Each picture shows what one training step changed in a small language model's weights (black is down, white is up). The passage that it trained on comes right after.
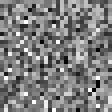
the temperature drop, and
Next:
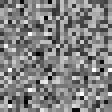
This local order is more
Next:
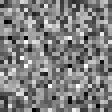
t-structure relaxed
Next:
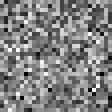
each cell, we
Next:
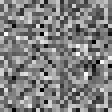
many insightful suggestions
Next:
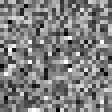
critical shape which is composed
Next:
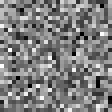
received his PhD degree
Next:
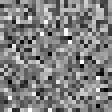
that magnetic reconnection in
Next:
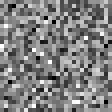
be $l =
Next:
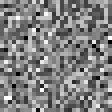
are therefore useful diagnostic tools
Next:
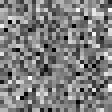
lastly an inverse Fourier
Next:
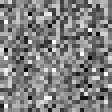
is phenomenologically
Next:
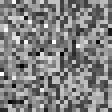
considerations according to an
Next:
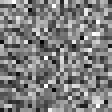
to detect. In this
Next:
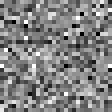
a power-law relationship
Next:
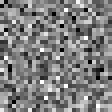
cyclotrons requires
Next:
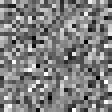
may be difficult for
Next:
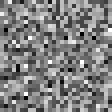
The eigenvalue equation of
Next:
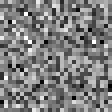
formal reason is an overlap
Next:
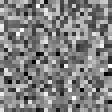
not a linear chain structure
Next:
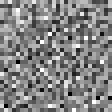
of the MW
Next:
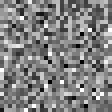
compute the universal scaling functions
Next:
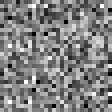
at a much slower
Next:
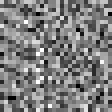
stimulation in 5
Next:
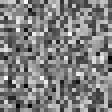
to cosmologies with other
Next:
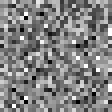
consider the situation where the
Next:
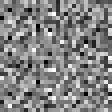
\approx - \gamma
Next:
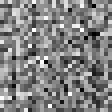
of random data were
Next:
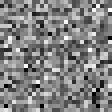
short-time scales
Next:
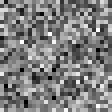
accounts: we consider
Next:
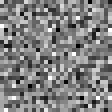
shown in the panels.
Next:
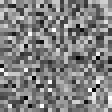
concept, consider two
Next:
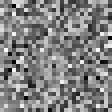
not seem substantial.
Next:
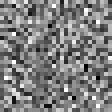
to be exchanged,
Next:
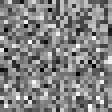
The typical length scale over
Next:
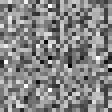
in its interior.
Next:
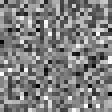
gain a deeper understanding
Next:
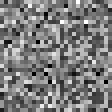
Measured and calculated
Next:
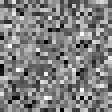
quantities. One should further
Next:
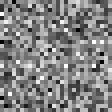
Illinois at
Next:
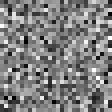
multiplied with $\Delta
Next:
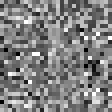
three high-frequency
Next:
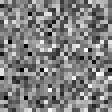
is optional;
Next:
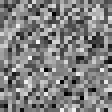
and their locations are
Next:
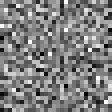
having to specify the
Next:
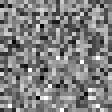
without $\xi$ cuts
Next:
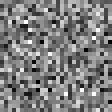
the magic resonance conditions
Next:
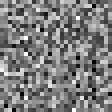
further assume a scaling with
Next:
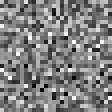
evident in transfer
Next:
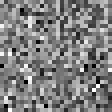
training data, or does
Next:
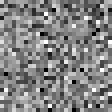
unbearably hot
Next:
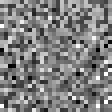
as zero due to
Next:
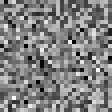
parts of the model,
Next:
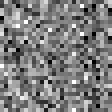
0 dust disc radii.
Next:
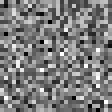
parameters include the name
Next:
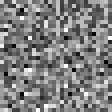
achieve near-optimal
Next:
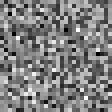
spacetime there might be
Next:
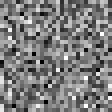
order to sharpen
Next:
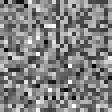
Partitioning in comparison
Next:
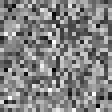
and we have decomposed
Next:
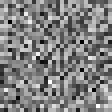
general, assuming that the
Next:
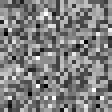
. It results in coordinate
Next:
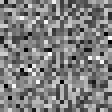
waves of 75 organizations
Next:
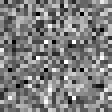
space unrestricted
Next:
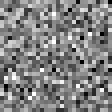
2 \Gamma$, and
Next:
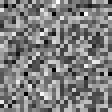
and diffuse. There is
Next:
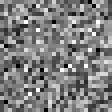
the quantum term commute
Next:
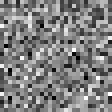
multiple oxidation
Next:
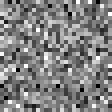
u_e$ and
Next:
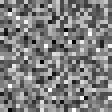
system. The upper part
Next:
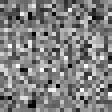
attribute some of these
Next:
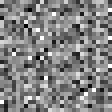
a 5-layer
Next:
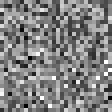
diagram with metallicity as the
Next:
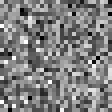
training and inference, is
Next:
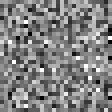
the most attractive features
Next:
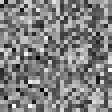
knowledge of the charges
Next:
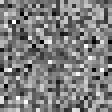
latter relation is not valid
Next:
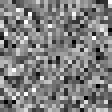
+ \partial_Z
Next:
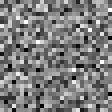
our 3-bit
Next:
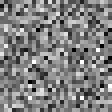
any confusion at the
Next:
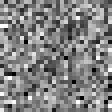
starting with a normal
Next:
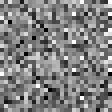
framework of a metric task
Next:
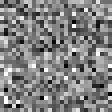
collects second-order
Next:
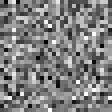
Carlo iterations. The code
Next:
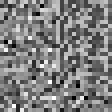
or $\alpha \equiv
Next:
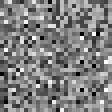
The surface density profile with
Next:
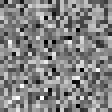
This expansion helps in
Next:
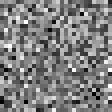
the system. For
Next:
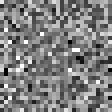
work focuses on the
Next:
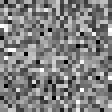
proportional to the sum of
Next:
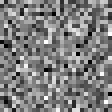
moment does not change.
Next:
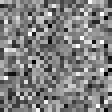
is difficult due to uncertainties
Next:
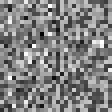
in the second line we
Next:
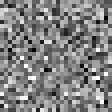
there is an additional longitudinal
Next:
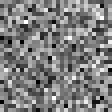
the prevalent
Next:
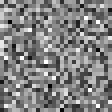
obvious that the stability condition
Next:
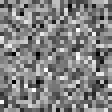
global monopoles
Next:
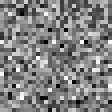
additions. However,
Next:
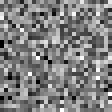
conclusion in Sec.
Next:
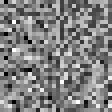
hierarchy is highly relevant
